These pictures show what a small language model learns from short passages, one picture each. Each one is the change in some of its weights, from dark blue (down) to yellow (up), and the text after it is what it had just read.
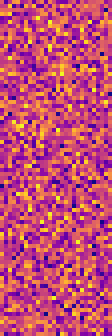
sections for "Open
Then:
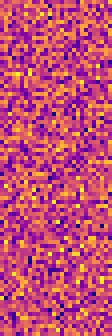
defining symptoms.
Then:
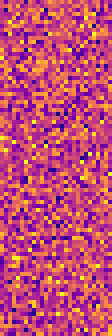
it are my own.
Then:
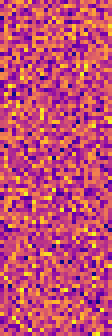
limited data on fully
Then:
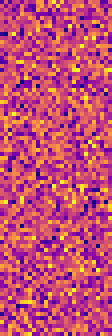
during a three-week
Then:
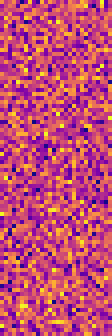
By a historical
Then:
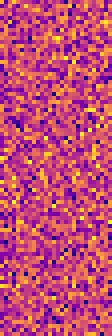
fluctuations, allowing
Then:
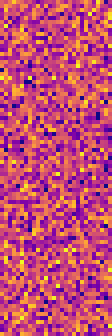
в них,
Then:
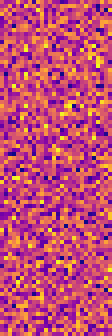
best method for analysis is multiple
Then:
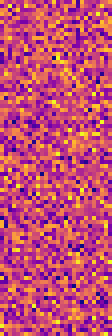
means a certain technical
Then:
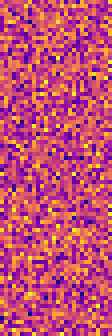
the high ratio of the APF
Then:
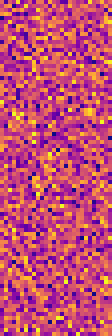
for consistent multiple
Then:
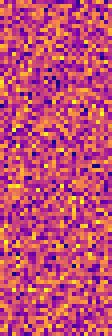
products functionally comparable.
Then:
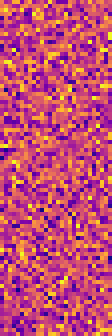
in this construct. In
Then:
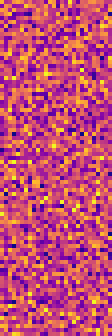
and the rest of the
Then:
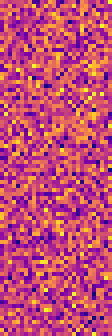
review revealed that
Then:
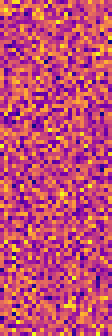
in the country. This review
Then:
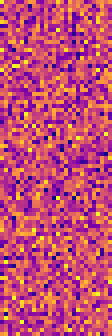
ischemic stroke
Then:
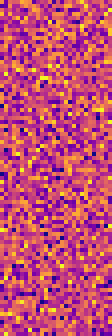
environmental quality and sustain economic
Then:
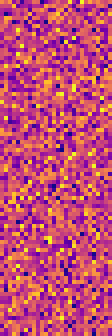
didactic principles in
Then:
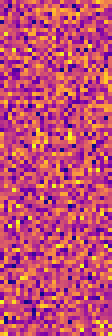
ocean wave climate),
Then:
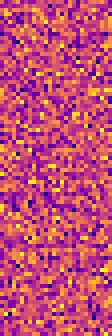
with addition of salt
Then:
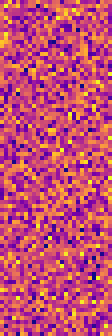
more general, necessary element
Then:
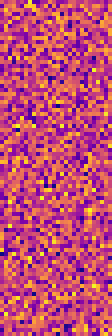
study, qualitative research
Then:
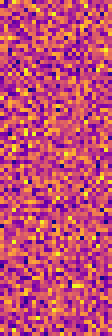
understanding of the content and context being
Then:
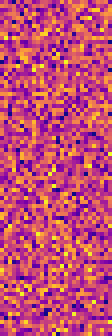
ethylenediamine groups
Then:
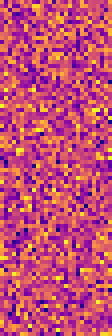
spending limits or
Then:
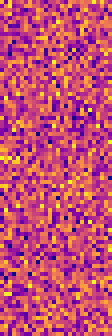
material and human resources available to the
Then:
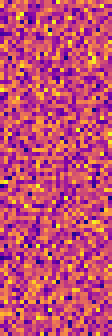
found for paramagnetic
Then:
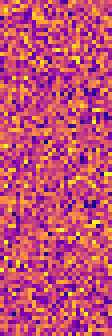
in Modern World using Data
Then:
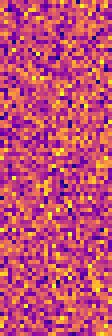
organization, tend to
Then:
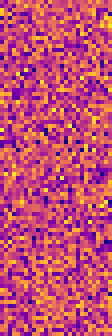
of the real type of rigid
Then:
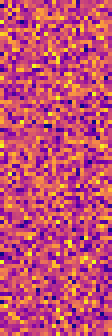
means that GBs should be
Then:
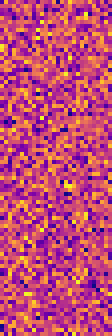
and, in some cases, wind
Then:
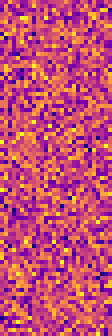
with the GDPR. How
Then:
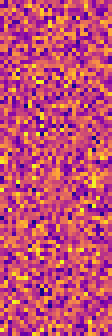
baselines, suggesting that
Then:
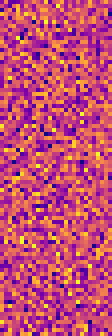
this framework, the young
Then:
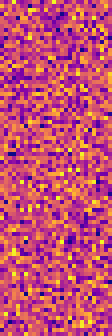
be requested via
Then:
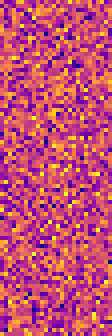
atmosphere accordingly.
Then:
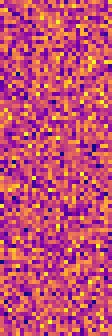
the other hand; and from one
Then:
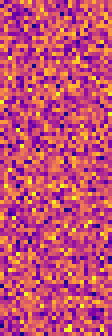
or sessional examinations,
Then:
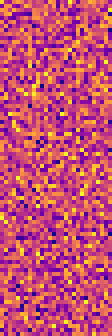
and they will cooperate to
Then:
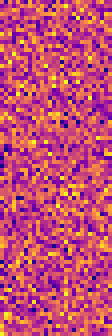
deployment of software for
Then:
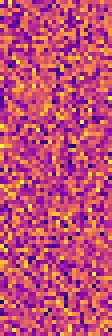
leaf of grass, and he
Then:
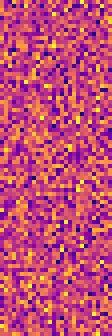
funds include retained
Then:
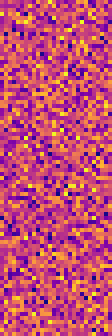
agreement with taking any
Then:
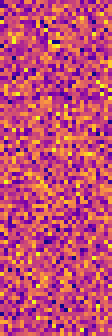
to temperature (Porquet
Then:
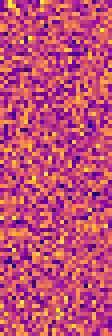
and nasal isolates.
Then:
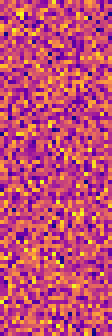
rather than seeing it
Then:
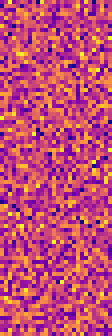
performances through training in development
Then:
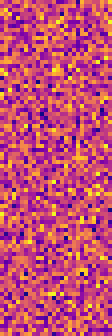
make decisions in
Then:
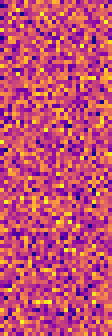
electoral democratic
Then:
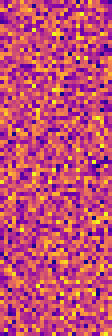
existence of a novelty
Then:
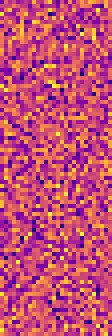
the paternal side, her
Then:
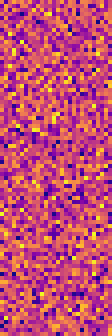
et al. Prevalence of
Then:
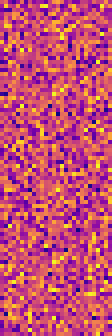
the ten touches on each
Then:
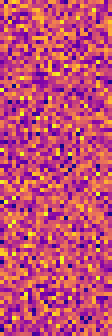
by U-Pb at a
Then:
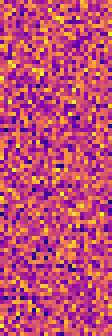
need to utilize these same
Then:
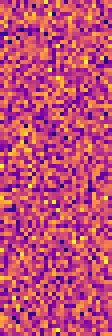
Department of Adult
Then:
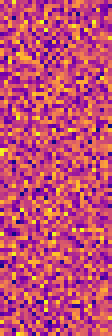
integrity of any part of the work
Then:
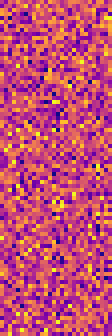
of Mechanical Engineering,
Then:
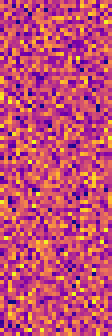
possible to conclude that the over
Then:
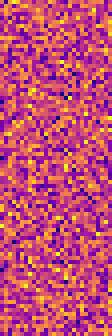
by the placement and
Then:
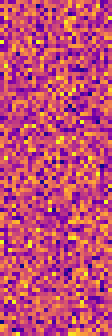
OFDM system, the
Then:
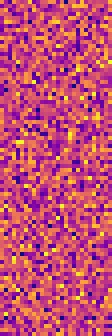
the Soto school is
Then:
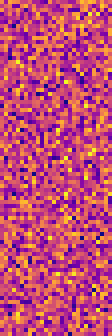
been established by a combination
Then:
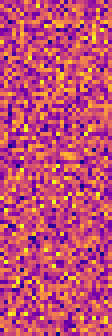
very high union density have
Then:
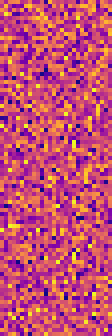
to the hydrogen
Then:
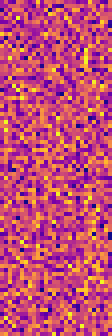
Grant Agreement.
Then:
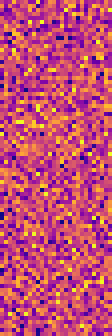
Contribution: Author
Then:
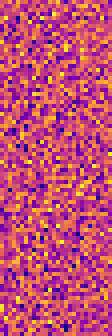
evaluate and correctly
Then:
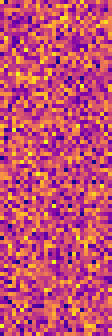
strains. A genetic difference
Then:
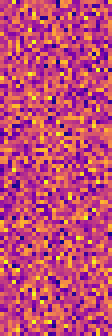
nearly 250 million
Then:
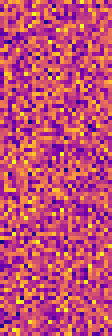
In the first step, for
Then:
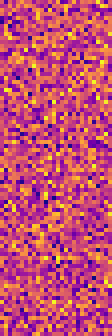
types of data than PK
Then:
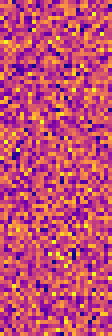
different genotypes under various
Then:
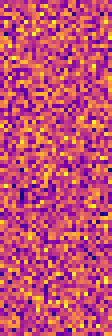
by a drunken
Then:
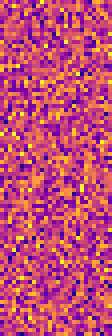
chloride complexes has been
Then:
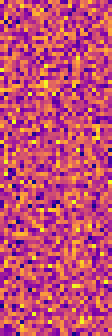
without cutting head b)
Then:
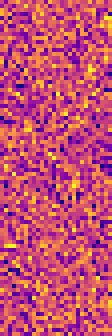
of great importance in the
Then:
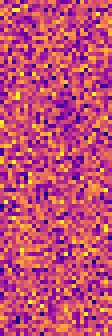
is the induced strain field
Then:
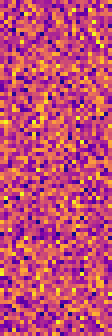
A.V.-B. and
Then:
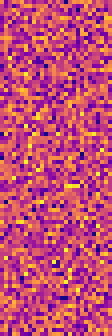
affairs, reject
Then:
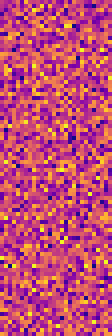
machines equipped with
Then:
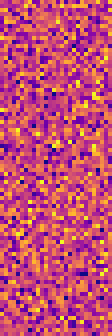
the ultimate failure
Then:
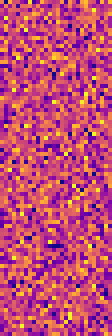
Highway University
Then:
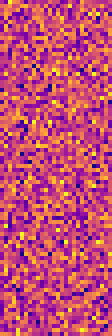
made using stress failure
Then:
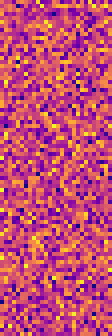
“omics,” together
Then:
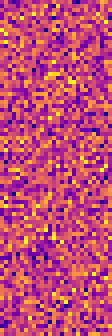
death penalty, where
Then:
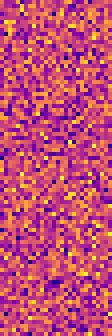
there are different type of errors
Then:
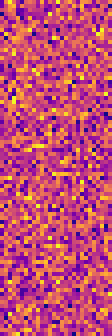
Shelburne Bay
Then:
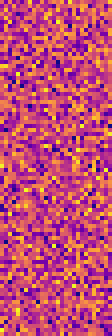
Liver, 2010], but other
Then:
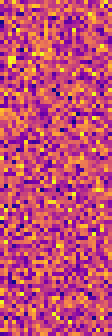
K buoy relays is
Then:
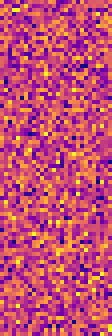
is methodological: studies aiming to
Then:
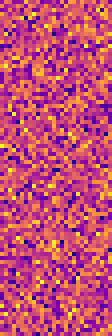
in serum creatinine
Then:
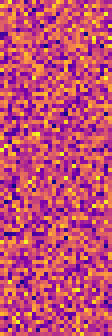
operations in Viet
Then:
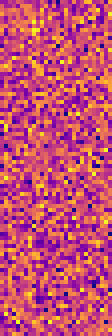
research in the field of ecology
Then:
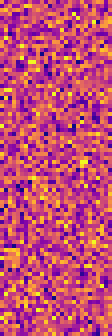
laboratory, with the help of
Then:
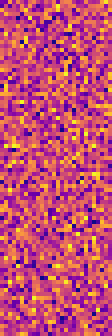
junction, occurring
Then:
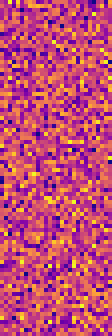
qualified for CFOT
